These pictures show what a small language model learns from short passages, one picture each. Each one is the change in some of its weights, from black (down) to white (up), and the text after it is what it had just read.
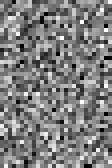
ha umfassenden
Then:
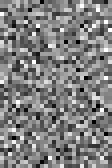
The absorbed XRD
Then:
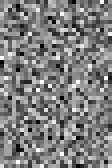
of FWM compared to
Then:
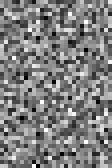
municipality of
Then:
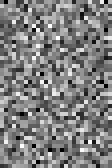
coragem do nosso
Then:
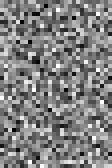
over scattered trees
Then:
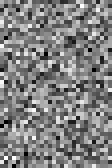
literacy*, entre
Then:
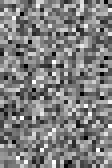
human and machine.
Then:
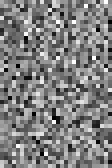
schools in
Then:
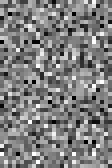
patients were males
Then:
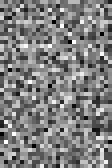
podido realizar
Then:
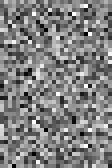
namoyish qilish
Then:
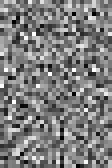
The objective of this study
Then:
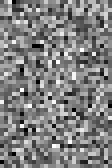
undergo transformations to
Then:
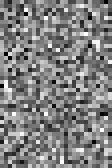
the most reasonable measure
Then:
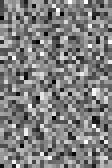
moves detailed
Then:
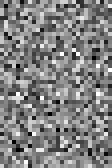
be more motivated to
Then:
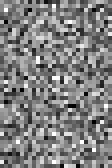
with high data rate and low
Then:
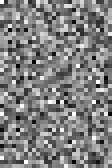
the function $\Delta(T)$
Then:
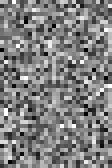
marcadas por
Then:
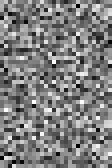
pressure acting on the
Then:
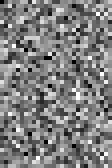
An overview of the
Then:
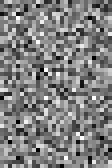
an important factor in the
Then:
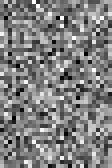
by resizing them
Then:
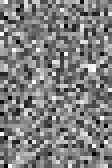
salvage, and
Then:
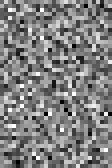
is: if $\alpha <
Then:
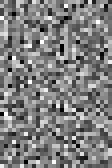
to the most interesting
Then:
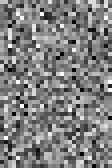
Arkansas State
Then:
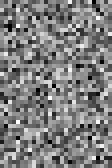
the solution, ${\bf
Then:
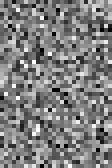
The normalization was done
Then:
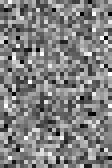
to fool the system by
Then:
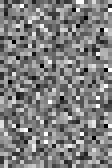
: A \\ \Gamma
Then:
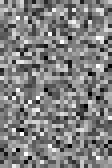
Summary Recent
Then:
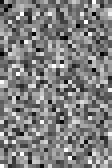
manuscritos que
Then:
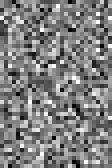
forces flushing of
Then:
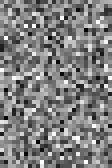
spatial analyses
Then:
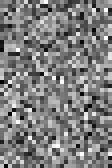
topology. Proactive
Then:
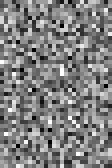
impact of criteria
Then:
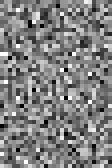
the soft-seed
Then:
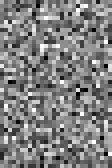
found upstream of the
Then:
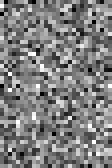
our generated masks is higher
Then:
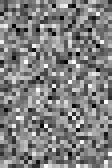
low $t$; in
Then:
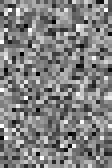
located approximately at
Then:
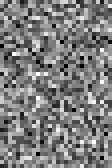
is the maximum stress on
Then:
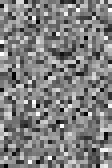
2b, where we plot
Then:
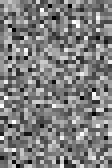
the agents to adapt
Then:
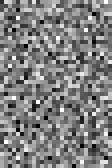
données à
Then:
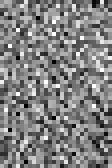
3 Agree - 4
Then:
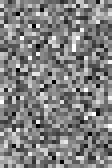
replication. As an
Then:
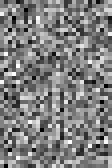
the present study had good
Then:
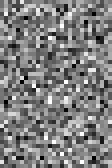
- Shaxsiy
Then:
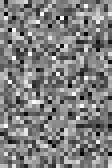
to reduce the level of
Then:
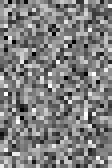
the FM state. The
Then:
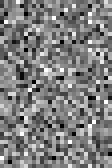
va uchrashuvlar
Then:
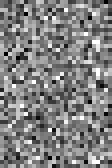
state a reasonable
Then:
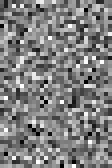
these indicators. However, it
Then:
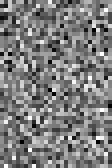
six months (Figure
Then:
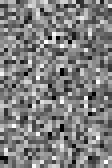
i \leq n$ and
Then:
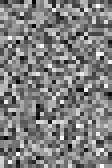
issue of high quality
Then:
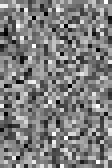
amplia, del sí
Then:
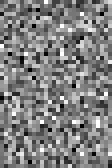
than strain during heavy
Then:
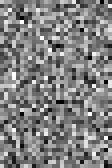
Kotbi et al
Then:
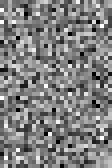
corespondent: Boris
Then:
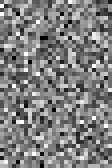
meson chiral
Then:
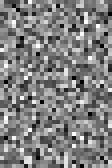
excitation from the singlet
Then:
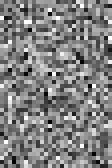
ao ambiente,
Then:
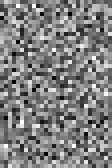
finding projections that
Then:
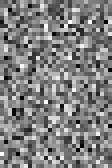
and field amplitude
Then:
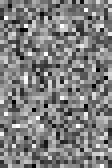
it has less probability
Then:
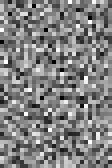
that they produce **Figure
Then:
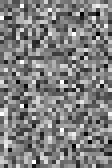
O desenvolvimento
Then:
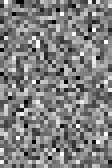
densest clouds
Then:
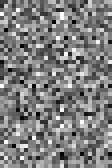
yil mavsumlari
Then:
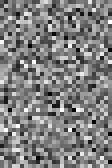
The resistance to flow
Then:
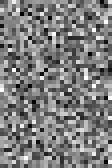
exclamó aquel
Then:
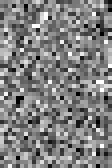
States government
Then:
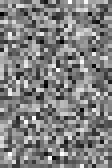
The consortium is a
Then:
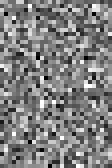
types of combat
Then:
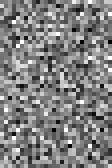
regulate metabolism
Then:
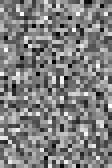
and Josephson
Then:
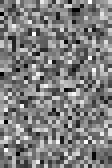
RDM curricula
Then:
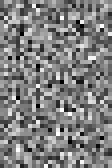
due to the fact that the
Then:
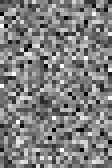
medical approaches,
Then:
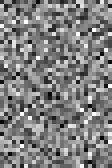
та середнього
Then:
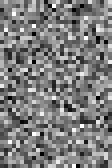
that the pulsars
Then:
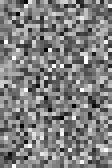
requer: - a) A
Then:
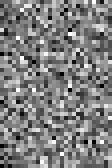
is that although we used
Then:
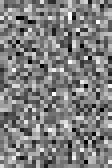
del Perú. La
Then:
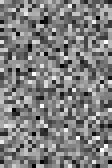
context, or on a
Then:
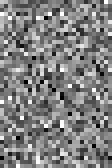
MCB November
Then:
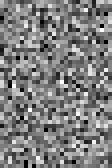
to the need to possess
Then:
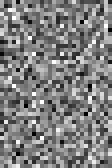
uma mudança
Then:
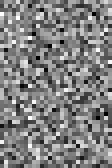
comparison). b)
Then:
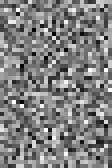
Synthesis of
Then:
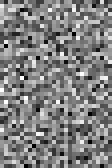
After collecting the results
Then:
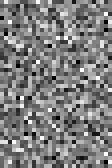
means to achieve
